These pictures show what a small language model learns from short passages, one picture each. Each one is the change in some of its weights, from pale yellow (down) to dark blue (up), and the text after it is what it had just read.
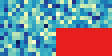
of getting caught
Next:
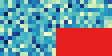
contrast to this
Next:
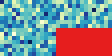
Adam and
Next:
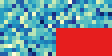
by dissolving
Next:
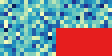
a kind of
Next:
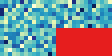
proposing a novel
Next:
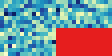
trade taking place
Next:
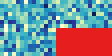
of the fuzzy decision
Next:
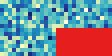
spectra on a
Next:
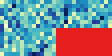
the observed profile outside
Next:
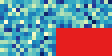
The amendment
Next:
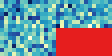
study therefore was a
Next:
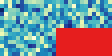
energy and the
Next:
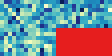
sexual harassment
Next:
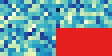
animal or human subjects
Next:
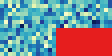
In this article,
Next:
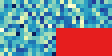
in water and
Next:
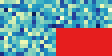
strained construction
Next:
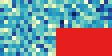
normal). Table
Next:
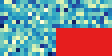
massive distributed
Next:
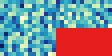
with Chronic
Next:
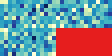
are shown in the
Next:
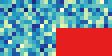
to be addressed prior
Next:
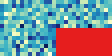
European contribution. -
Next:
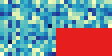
clustering algorithm using different
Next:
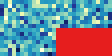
Therefore, the current
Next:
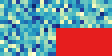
rich in fish,
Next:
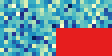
the boreal
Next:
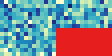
Together with
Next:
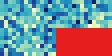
of the respondents were
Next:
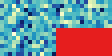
School Tasks
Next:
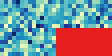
for rest, that
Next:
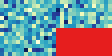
comprehend the
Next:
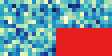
technology), which aims
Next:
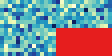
done. USG
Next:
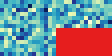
planning level, which
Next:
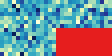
Modern methodology has
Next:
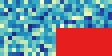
only at the design
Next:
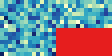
In the paper
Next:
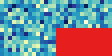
exchange rate in
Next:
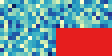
the constraints of a
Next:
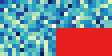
to give away their
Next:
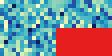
the hypothesis that
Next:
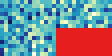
May X X X
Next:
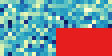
regions, the
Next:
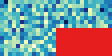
embedded inside them.
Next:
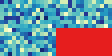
Figure 3. :
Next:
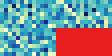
LCOE values
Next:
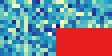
variable of proposed and
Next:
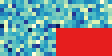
study examined the clinical
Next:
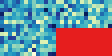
Have you
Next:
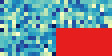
spread. Two additional
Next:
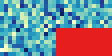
and Local Government
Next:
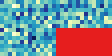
idea. III.
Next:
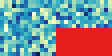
zero BY
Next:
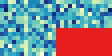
measure of potential
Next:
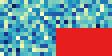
a radical
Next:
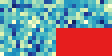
average maximum temperatures for
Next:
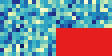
'B' refers
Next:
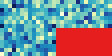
third parties as
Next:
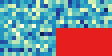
Those who represent
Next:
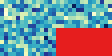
systems and security devices
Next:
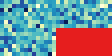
be invited to
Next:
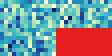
statistically insignificant
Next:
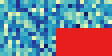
data that is already
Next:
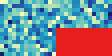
performance of the
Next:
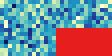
the students to
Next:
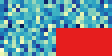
of Interest The authors
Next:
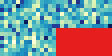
living 24 members at
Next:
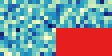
Evidence and a
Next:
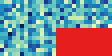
A list of
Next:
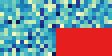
work productivity.
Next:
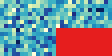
Action 2,
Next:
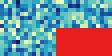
input will directly feed
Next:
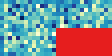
¹I take
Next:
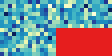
vagina revealed
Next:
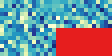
for the multiple
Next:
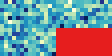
lowland Han
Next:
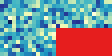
infections especially chronic
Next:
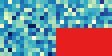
The incoming
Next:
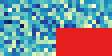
translatable were
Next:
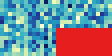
NPP in case
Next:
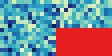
some data processing,
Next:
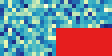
This situation demands
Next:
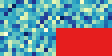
to configure the
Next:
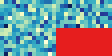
in Figs.
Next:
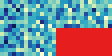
UE was
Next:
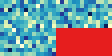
be used to enhance
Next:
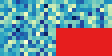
is characterized by many
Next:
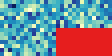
of the express the
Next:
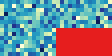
to those with
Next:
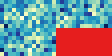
• Number of people
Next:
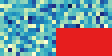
in those short,
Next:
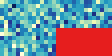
the difference between the
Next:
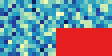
to describe the stability
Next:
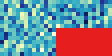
and Virtual
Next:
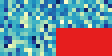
of composite reinforced
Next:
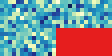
process by enabling automated
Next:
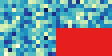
backward course design
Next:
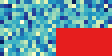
vertex of
